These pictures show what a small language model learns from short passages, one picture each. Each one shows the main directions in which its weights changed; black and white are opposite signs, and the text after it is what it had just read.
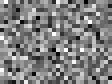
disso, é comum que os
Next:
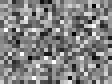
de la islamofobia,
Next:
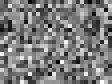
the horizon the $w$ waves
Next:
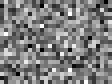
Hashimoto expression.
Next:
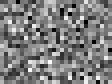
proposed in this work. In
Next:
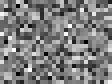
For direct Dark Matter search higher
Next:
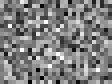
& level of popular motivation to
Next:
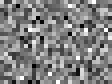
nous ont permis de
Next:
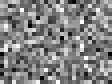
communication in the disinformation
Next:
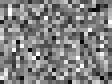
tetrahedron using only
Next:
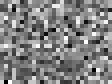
must be fully routed. Hence,
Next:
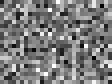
linterlangan chigit uchun
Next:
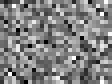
METHODOLOGY OF
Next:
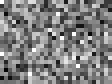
Routes" of Europe:
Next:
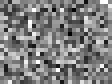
existence of the indicated inverse, a
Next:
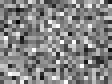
Jean Bourgain.
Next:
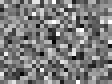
экстракторда ҳам
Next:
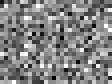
y de interpretación heurística
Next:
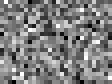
In the study, the DM,
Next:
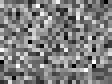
a unique hole as involved in
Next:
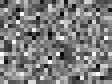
corrections} Details of the
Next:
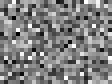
Os baiacus
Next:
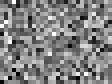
eigenvectors of $H$, we
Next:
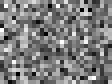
The reach of LHC Run 3
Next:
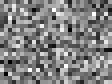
compact. It turns out that if
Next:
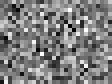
*DSc, доцент,
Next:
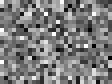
% % The above $\Khat$
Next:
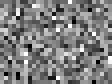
maqalada turaqlı
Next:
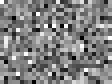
и повседневная
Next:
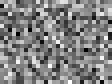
choose $C = \mathcal
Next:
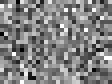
from the proof of base change
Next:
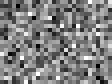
qulay biznes va
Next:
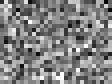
reproduce this wide and continuous variety
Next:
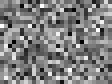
that to get an expansion to a given
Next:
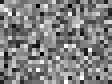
previous iteration. In the second scheme,
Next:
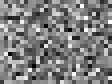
to be sufficiently large. Thus we obtain
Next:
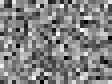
\\ \nonumber && \times
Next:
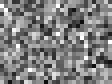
volume of data, which can be
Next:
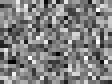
ranges from a few tens to
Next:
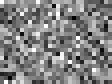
verilen hukuki
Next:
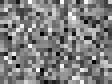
usefulness of our research but its very
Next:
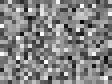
to its large spontaneous
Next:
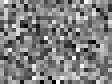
where $\gamma_{m_{l},
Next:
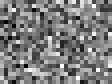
density of states for termination-a
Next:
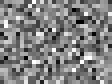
regions and also have relatively poor velocity
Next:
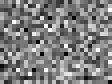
not change. Using the usual number states
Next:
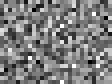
bars, when present, are from
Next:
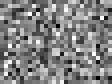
invariant} if for every measurable set
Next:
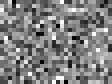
of terrorism by an organized
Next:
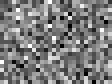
ega bo'lgan normalar sifatida davlat
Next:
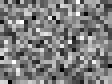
We begin with a series of
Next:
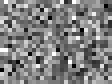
result is shown by orange dots.
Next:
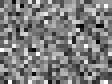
a Kronecker product
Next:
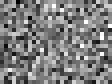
studied for the first time in the
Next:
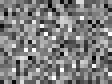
the fit recently published
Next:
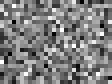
across scales. The proposed methodology thus
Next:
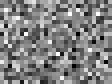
(gl. Leonard &
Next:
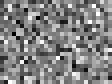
dying out. Her
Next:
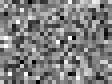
bermasligi mumkin. Bundan
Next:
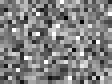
estimating the unknown location and scale parameters
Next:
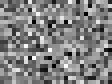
CBI polynomials do not possess
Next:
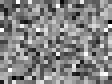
scheme. To ensure consistency in
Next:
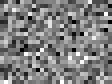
methods, with only a minor additional
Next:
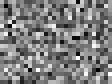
realizations can provide further insight into
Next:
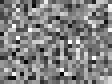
bola shaxsini tarbiyalash,
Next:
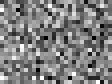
}: Trivial by our construction.
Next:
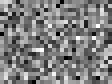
matrices $G$ and $G^*$
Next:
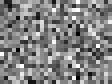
\begin{figure} \includegraphics{}
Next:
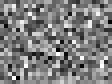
a subtree can produce) and
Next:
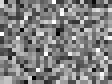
$M_G$ be a connected
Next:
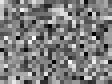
yuqori darajada ekanligini
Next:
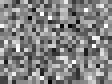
reaction is $e^+e^-
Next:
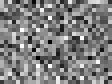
is calculated between two trades
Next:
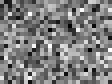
4.} \end{itemize}
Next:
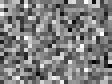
supernova remnants of
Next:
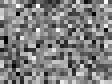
en su primera etapa
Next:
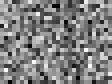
uma vez, um crime.”
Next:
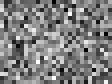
$k\in\Z$, that
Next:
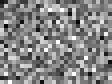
$\boxed{k =
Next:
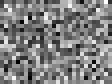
will later discuss the role of this almost
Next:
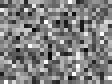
situations. Helbing et
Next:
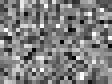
Pembahasan Penerapan
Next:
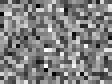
of P-positions that can be
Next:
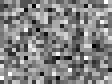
the importance of ergodicity
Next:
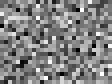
does not have Invariant Matrix
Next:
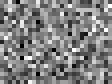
compact open quantum subgroups of a locally
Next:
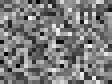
the convergence of the Lagrangian values
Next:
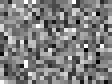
development of new techniques to capitalise
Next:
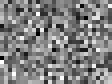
to the horosphere $S
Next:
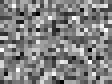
proton radius extracted from the measurement of
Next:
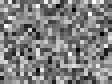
dalam bidang pertanian
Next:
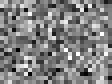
Medan Balaikota
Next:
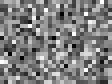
tentatives (...) de
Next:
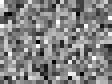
the wavefunctionals will involve the
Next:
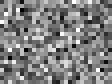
We begin by revisiting the
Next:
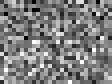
упругой деформации
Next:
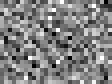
of primitive operations,
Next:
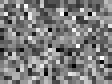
known that $|K|\le10$.
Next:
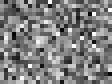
по обеспечению
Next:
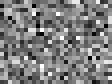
$x$-tokens and
